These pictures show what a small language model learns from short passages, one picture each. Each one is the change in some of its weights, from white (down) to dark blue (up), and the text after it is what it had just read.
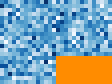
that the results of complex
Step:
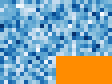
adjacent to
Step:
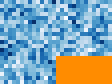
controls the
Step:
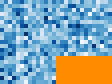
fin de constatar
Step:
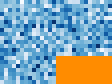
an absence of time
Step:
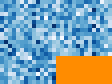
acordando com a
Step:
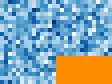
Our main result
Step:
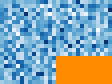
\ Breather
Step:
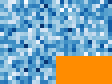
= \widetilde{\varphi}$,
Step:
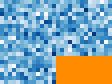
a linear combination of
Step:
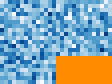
convex core of
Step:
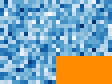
satisfied.) We note
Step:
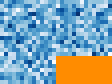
In this case, the $
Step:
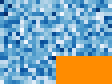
above $\alpha$. The corresponding
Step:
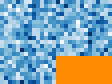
exists a constant $C$
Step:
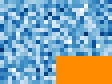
4-simplices in
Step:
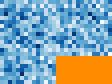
this study, the
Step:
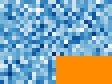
U yoki bu
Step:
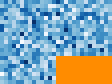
The following quotients
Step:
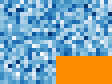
rehberlik etme
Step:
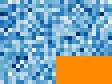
direct summand of
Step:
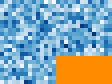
be an arbitrary
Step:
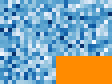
\Psi^h$. Then
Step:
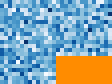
et C (avec
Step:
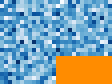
в странах
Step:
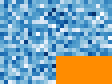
by \begin{eqnarray*}
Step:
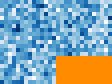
a time delay given
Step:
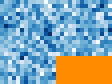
on $\Gamma$ with
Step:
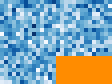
u_p$ for some
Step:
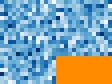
following theorem is important
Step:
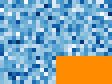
(which means that one
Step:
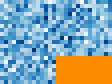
the assignment
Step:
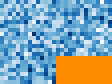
stick with the
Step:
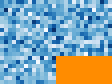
the unsigned
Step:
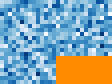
vida (modo como
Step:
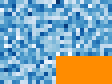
Bombay -
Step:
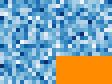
the following identities:
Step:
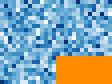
N., Amonov,
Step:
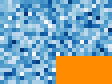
From now on, we
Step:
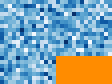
of $O$. Let
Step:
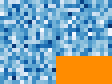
\medskip A cut system
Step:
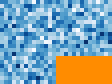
de Pedra.
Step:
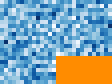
to maximise
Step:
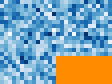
with $x = \pm
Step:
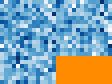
with the help of
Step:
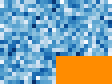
berbagai produk
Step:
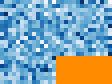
is the component
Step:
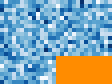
used per subdomain
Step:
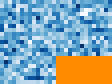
similaridades dos
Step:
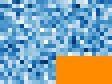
grupos de
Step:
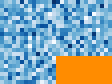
\xi_j \in
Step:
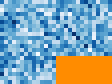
sahâbe ve
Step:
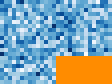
razão e dos
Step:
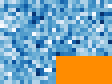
infected \emph{
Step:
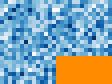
no greater than
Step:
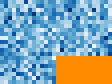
enquanto em
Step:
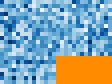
observe that a
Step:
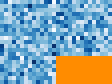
coincides with the
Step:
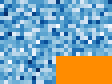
we let $D$ denote
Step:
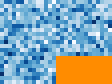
it necessitates
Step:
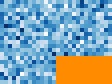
on $\Sigma$. The
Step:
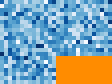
the Neumann
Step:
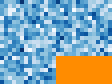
Anak, Sistem
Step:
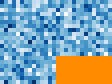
É natural que os
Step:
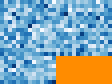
I linguaggi
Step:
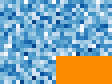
que muestran un
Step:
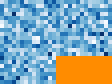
already given in
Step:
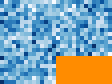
are a positive integer
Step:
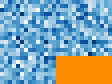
Aspek sumber
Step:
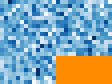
is translated into
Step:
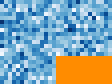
– Paris:
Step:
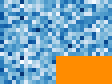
\frac{p \log
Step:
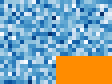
theta neuron,
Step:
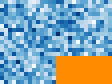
standen. Schon
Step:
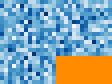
hope expects
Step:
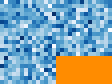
with some specific
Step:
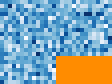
$\lambda=\left \|
